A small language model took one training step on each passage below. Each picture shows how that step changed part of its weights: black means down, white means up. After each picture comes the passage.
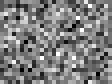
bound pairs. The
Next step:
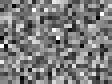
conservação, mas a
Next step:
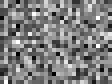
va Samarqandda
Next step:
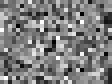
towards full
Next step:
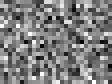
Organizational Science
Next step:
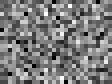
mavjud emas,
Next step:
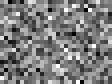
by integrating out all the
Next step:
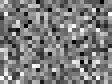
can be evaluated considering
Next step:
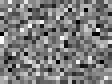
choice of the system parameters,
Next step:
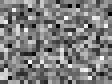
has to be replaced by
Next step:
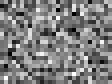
tashkil etish
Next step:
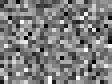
of these two cases has
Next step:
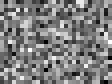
van market mediation te
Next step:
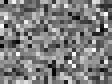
precision. An interaction
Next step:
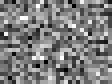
posture, but also
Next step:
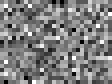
ва нутқ
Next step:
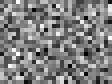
platforms as key
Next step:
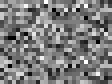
в урочищі
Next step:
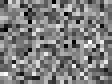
a dual purpose:
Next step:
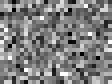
научных текстов
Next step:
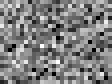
& RUD & FE &
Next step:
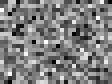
holatni tashkil
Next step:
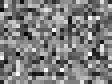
\end{eqnarray} where
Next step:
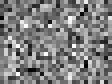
Nomor 35 Tahun
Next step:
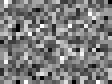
менее, в
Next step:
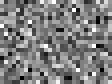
i pravo:
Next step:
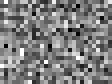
the Wigner-Bloch
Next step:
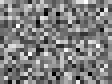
of Services*,
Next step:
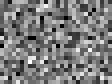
thus leading to
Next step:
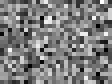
LDP work, and no
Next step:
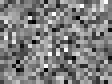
can in principle vary in
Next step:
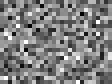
to the AFM ordered
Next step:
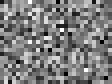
very point is found to be
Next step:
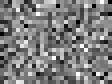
une sorte de
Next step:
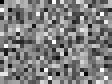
4. Ezoterik
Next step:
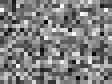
situation of recently
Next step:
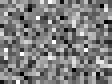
is larger than in the
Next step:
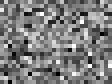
ammo kam sovitish
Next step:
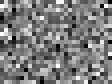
Во время
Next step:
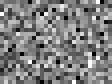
local-density approximation
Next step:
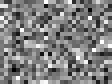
China under (Grant
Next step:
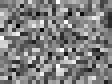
towards to the
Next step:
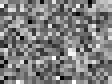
um sistema de
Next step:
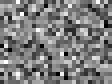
bir bo‘dug‘.
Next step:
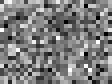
discursiva das
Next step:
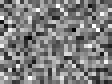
triangles, the scale
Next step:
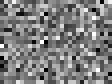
des Français et de
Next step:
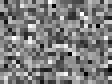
turbine technologies
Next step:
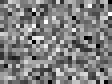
every correct node
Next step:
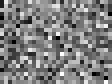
enmarcada en
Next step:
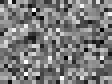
in the raw map analysis is
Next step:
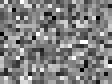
En el presente trabajo se
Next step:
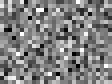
the best explanation for the
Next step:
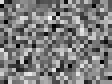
optimizations may allow for
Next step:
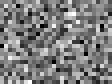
may buong puso at
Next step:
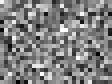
the 21\,cm radio
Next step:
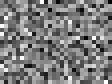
facility at least for the
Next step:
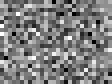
of probing the sky
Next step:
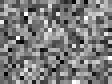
O sentimento de
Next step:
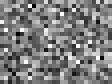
is done on large graphs
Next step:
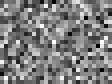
kabi masalalar
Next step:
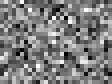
bo'shagan har bir
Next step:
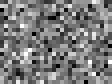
de cada comunidade.
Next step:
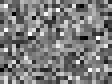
planes, which we assume to
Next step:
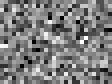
llevando a cabo
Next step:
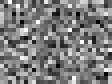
the current flow. The
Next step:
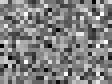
edilince niçin
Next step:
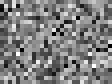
au début des
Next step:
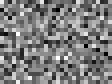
highest-weight representation under
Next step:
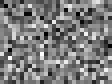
depth. This spectral
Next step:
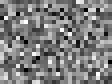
for all samples. The
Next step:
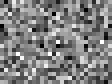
integrand has a uniform
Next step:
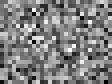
every monomer is
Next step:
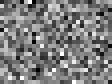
que se limita a hacer
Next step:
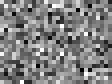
que os “registros e
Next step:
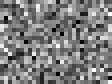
não chegaram a
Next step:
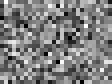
guarantee the
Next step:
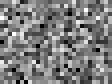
worden. Immers
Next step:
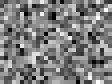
ensures reliable results with
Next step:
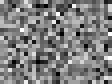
the helium burning
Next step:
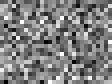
simulated diffusion
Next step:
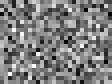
expansion. \newblock
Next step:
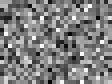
sohasida orqali
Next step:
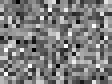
$l-p$ must be
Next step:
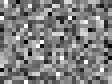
bo'lgan so'z,
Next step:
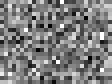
formar un hombre
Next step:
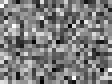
obstacles; 2)
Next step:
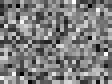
programa en su
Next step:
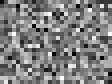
orang lain dan
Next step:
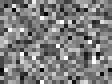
to the representation of general
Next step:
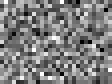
lost all the reliefs
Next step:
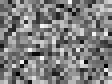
se vale à pena
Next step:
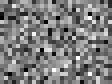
leakage and particle loss
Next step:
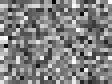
the well-known
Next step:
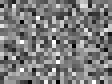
ta’lim oluvchi
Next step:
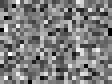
both symmetries are
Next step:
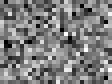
eigenvalue problem for
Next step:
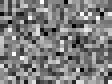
the $\epsilon$-s have to
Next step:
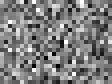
potencian los derechos
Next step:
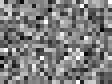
to the observed UHE
